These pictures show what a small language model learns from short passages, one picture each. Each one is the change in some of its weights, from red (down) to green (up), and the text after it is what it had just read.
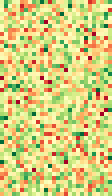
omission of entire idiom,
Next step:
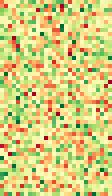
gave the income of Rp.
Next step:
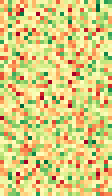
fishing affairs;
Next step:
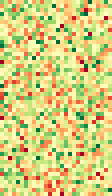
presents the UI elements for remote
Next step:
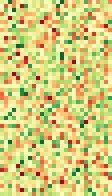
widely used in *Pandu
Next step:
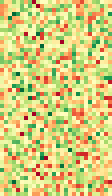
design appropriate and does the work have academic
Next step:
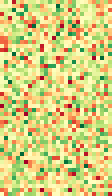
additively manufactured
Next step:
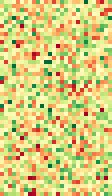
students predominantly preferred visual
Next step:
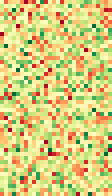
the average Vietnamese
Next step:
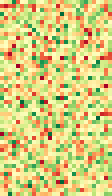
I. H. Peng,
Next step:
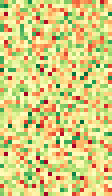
measures of drought that represent the
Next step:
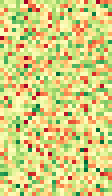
understanding the family and its future, and from
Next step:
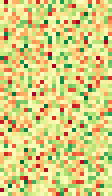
is crucial to analyze the main political
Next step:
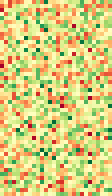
[36]. Results from validation, all
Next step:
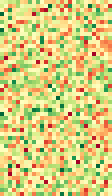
with aid of Special Package
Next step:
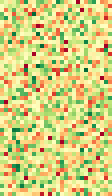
chemical parameters with their means and SD for
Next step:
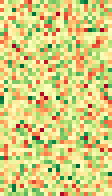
forest area by at least 25%, due
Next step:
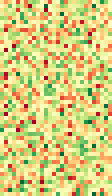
(e.g. for a change in
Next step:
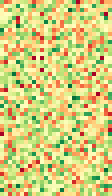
deep learning methods to detect fire
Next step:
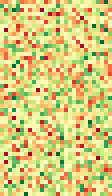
with a cheese yielding higher than
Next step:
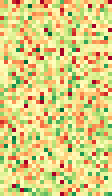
mol dm⁻³ Complex
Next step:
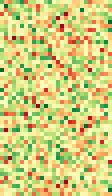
and coordinated effort by national and local
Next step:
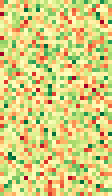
Therefore, the aims or purposes for which
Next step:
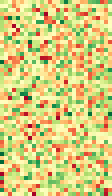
power system: cumulative distribution of
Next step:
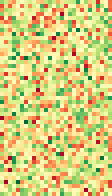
between the geophysical setting,
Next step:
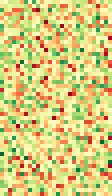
performing of daily physical activities is not
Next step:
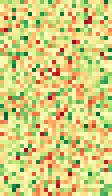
wrote and revised the
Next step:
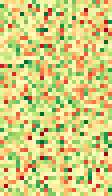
same by half i.e.
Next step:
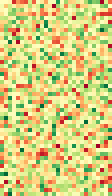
for the prevention and control of high blood
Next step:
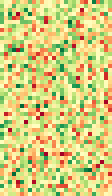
tax breaks for large investments in
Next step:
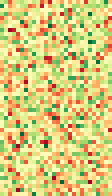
OCEAN:ICE should be
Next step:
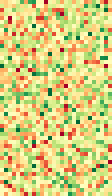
7). Serum BHBA
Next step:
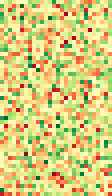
that of polycrystalline
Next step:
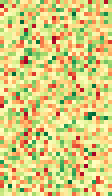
produced by certain microorganisms,
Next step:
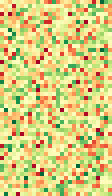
retailers, Revenue generation,
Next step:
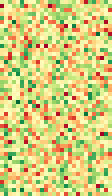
and achieving hope can improve and maintain
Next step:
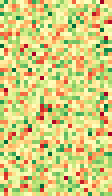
strategy - A modelling framework and a
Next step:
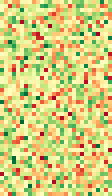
plotted against the photographically determined
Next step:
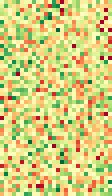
method with the highest accuracy, finite element
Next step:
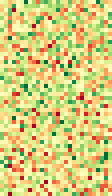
them to me for my final approval
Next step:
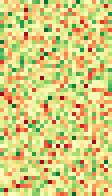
algorithms involves a trade-off between
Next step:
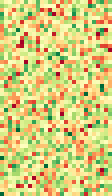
if the disability would permit to use
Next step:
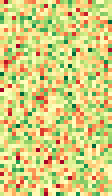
working-class residents, even at
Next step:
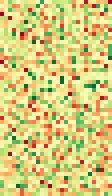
macrostructures, creating
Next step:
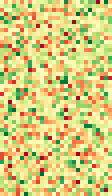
Ranitidine by removing the
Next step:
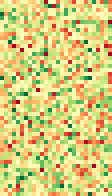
close location of the components [20].
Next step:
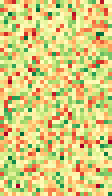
placed in the feeder, the
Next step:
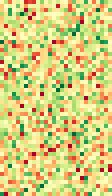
reach its prospective customers.
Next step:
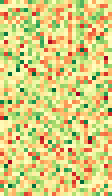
from questionnaire of which the number of variables
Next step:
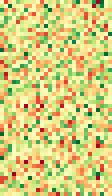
botanical description and edible
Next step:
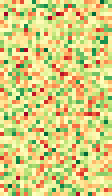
the scored marks. They were
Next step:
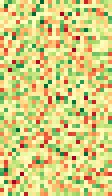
Bloom and Wolf
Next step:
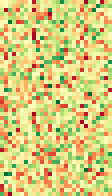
poor people on the government, losing
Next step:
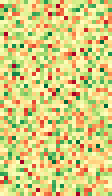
perfect automated storage and
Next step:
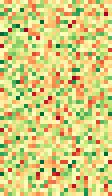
the society and legitimize its
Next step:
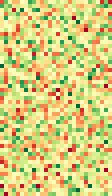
WOA in a high level system,
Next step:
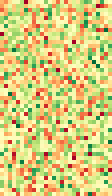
at the 1% confidence level. This
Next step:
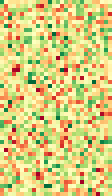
mixture was determined by Job's
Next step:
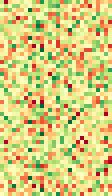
for the personal touch to be
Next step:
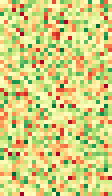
an array with quad positions for
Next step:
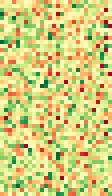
Those who remain). When studying the
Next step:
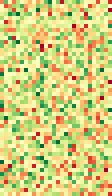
across all previous phases and used
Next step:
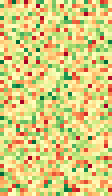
the range of 0-1.5
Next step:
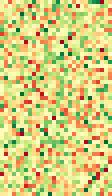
high. Characterization of
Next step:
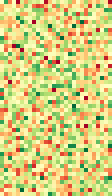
2015; di Fronso et al.,
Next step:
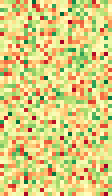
DE BIOMASSA
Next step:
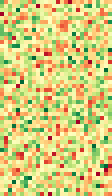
Index of Electrical and
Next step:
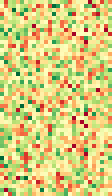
and suspended in 70
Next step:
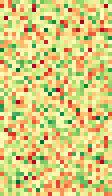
the take-off for developing the
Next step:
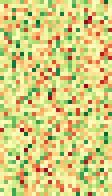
and wrote the first draft
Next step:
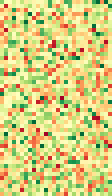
oppressed by the caste
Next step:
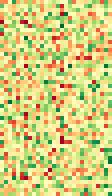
are studied by means of Tsallis
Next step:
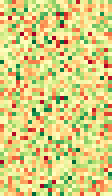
Onuchukwu & F.
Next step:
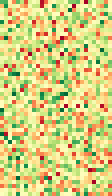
shadowing and receiver uncertainty by
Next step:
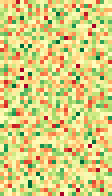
subtilis*, *S.
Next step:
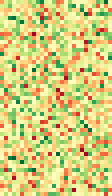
and arousal, often known as
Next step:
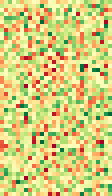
particularly those presenting to the emergency
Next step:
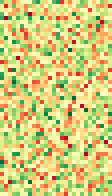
cooking gas went up by
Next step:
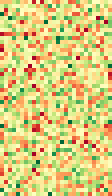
combining energy efficiency, flexibility, production from
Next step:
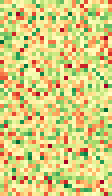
– 2, advise for vaccine.
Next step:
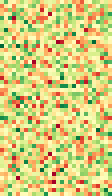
three scope emissions, and the present
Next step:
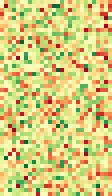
pushing the envelope.
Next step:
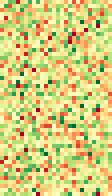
(DPPH) radical
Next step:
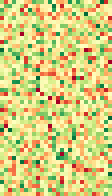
overheads. Finally,
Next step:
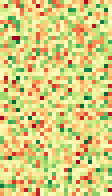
within the polymers networks was demonstrated by means
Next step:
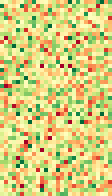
to avoid their overloading and benefit
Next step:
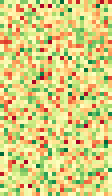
also no specific cap is given. -
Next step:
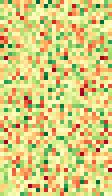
thus represents a very powerful tool to study
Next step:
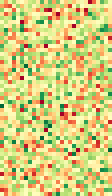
stable isotope analysis,
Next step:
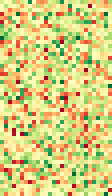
Exercises on Shoulder
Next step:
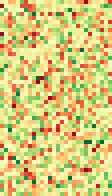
Funds, membership fees,
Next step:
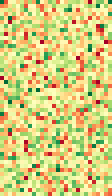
has been further assessed by extending the
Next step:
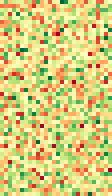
In addition, the analyses also revealed a
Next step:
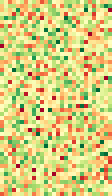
0.5°C. Analytical
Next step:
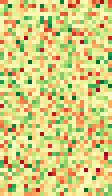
extended this benchmark
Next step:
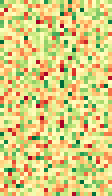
items (Mulligan and
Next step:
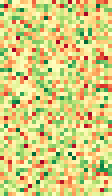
about the platform - Authorized
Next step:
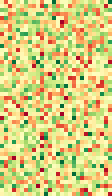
values of coefficients a_i for
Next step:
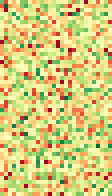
Lahore, Punjab,
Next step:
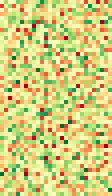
individual needs. ii. Choral
